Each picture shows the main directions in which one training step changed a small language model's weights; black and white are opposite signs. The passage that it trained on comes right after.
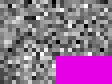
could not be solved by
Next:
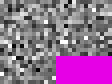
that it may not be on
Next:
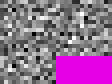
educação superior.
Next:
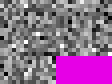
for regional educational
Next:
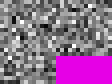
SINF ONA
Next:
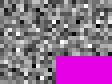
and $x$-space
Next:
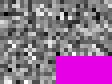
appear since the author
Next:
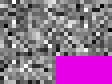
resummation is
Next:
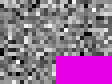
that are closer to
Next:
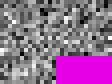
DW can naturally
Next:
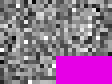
are given by a linear
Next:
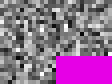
1. Kissen
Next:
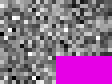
by a gauge
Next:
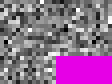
освіту та
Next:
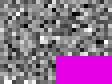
clearly not the same
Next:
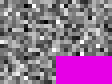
of the evolution. Both
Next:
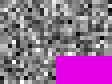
Dergisi*, 6:
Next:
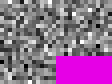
cover a nominal range
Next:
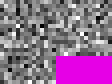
como a era do
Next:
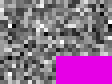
can be seen as a
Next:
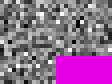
In short, the
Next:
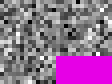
onde Simone de
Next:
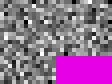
Я. Зак -
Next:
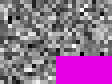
is identical to
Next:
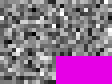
зміст якого
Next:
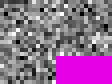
ва жисмоний
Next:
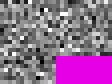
for morbidity as
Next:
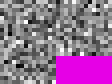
in the Figure. The three
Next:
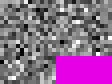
Euskadi 5,
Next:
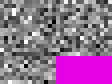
tanah atau dalam
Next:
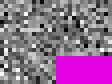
Computational Sciences
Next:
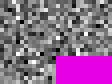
InN and GaN
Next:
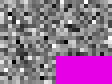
и стандартов,
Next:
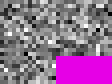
followed by an increase of
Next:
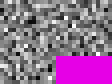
Yukawa also for
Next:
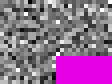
circuit, making
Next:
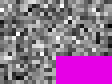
this system are then consistent
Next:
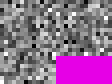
protection can be done
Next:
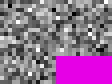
method in this study used
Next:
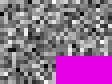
труд, при
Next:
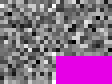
dars jarayonida olgan
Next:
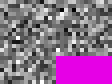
Para abordar
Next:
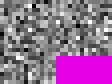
Dr. Kulish
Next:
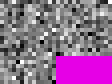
chemical elements and
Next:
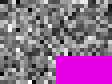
ефективність в
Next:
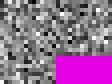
detonation formation from
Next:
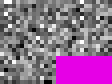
стан / Ю.
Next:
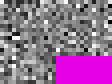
brasileiro quanto
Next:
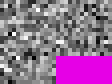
this approach is that it is
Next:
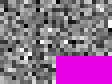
When coding,
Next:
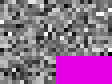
these preparatory steps
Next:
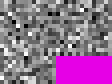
masses the energy of the
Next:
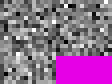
offense, peace,
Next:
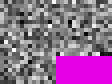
calm and reflects the
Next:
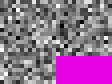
analytical format in the
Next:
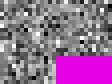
generality, we assume
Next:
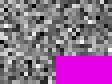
davrida, yer
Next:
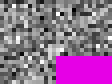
veias: “As
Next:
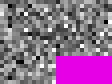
dei problemi:**
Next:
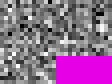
Counting them as
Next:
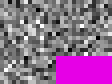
the characterization of a
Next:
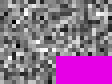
feature extraction with gated
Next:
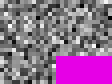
power spectrum: the observable
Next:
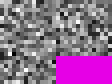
que influyen en su
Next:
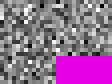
expuestos a
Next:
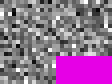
Nash equilibrium,
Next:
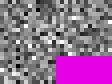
to create the largest
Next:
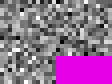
values of the system's
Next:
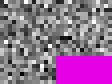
Entanglement spectra of
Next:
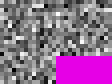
open clusters from
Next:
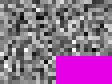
effects of short- and
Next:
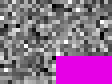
de resposta do
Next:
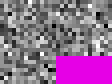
It would also be interesting
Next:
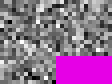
von ihrem
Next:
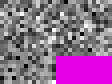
mass density of galaxies has a
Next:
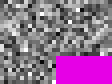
along (101) direction
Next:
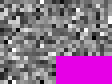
освіти не
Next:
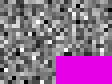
spin-projector and
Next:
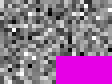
fact, the derivation of
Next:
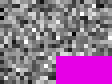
pe deal, la
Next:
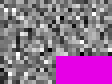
desfoga tan
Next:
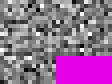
ega bo’lish
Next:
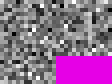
networks. The social
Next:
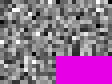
cements and optimized
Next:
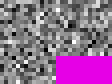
Auch Lenz
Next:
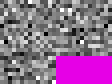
tanlash materialning
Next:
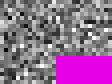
not found. As in the
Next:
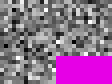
asoslab berilgan.
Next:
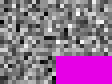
$\phi^I$ is
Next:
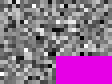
time. One event
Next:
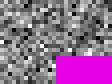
moves quickly
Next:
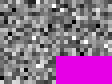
days). On the other
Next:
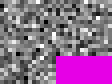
tashkil qilishga;
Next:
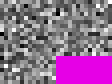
va xavotirdan
